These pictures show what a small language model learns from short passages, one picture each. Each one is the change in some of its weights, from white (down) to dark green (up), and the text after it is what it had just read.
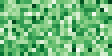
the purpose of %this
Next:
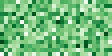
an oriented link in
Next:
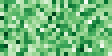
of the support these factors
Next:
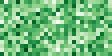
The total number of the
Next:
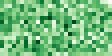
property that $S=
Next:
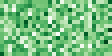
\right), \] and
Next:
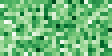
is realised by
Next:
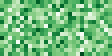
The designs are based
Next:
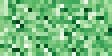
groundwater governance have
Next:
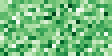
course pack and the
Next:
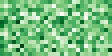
5 suggests a potential
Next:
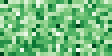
important non-Gaussian
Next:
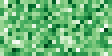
the best callusing
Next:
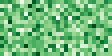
from the uncovered
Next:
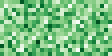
acids such as
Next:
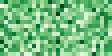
fields to identify objects
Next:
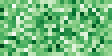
$V$ such that
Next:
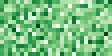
the synthetic dyes
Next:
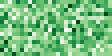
structural preservation, and
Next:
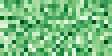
a new solution and three
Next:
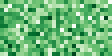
that there is an
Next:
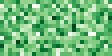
from local class field
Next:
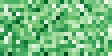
Education was based on
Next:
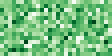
bought and
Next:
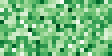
hand side is $\displaystyle
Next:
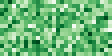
that not $x
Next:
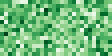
counterpart has been proved
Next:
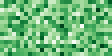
the performer's speed
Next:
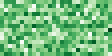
W. Sun,
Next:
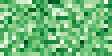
determined explicitly in practical
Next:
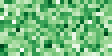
the correlation in all the
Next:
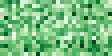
mean measure $m
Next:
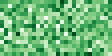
the EfSD.
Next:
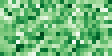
raw materials were
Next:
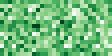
from only 3%.
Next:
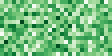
Design, Human
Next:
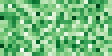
period we can distinguish between
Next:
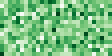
For instance, if we
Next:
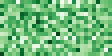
and assertion~(i)
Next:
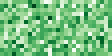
an allocation which
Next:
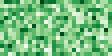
shows a theoretical dependence of
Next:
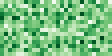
to which we will
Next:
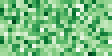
where we may assume without
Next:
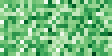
the overall cost of the
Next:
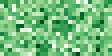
closed linear span in
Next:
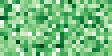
the probability distribution of the
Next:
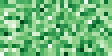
of the local decision estimates
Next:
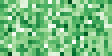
the tested one). In
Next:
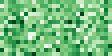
Yash. Though
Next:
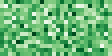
entropy for the following
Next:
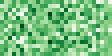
boundaries and which to
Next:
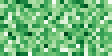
Graphic Medicine
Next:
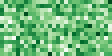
I} \in
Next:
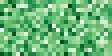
have the following claim:
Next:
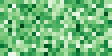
and Guggenberger
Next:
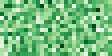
relates to individuals'
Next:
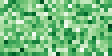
& Astrup,
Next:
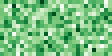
quantities such as
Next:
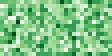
% font used for
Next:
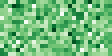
experiments have been conducted:
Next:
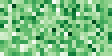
over visual WSN
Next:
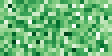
there are workarounds
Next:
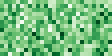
due to various factors such
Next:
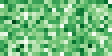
2023. These subjects
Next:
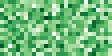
Length of body of
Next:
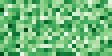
The Kevlar is
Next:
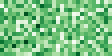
natural to achieve such
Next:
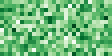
the death bringing
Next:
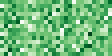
Despite its intermediate
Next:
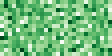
insufficiently supportive
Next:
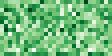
for the vision algorithm
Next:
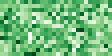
using our approach.
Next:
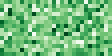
the risk as low,
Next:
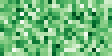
Let $X$ be
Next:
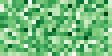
of existing knowledge and practice
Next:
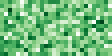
that left-prime implies
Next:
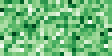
the computational efforts. By
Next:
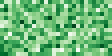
that is densely
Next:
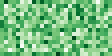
guarantees for a wide
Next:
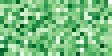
normal range. Serum
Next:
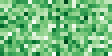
community, as it
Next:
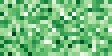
problems to the 574
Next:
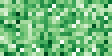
Friends fa mi
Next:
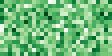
the augmentation map of
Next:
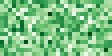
and market ready
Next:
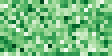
expression for this functional
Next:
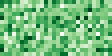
"Current carried
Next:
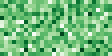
a finite-dimensional module
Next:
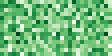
b$ (mod
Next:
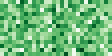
of the one-dimensional
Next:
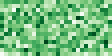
$Z$. It is
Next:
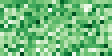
your skin.
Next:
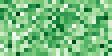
that there exists a continuous
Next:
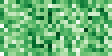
economic aspects (financial
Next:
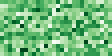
usually publicize their services
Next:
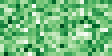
been studied at different concentrations
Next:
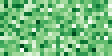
vein of right leg
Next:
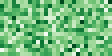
his (discrete)
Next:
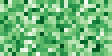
of Fusion of
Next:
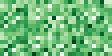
Klee type embedding
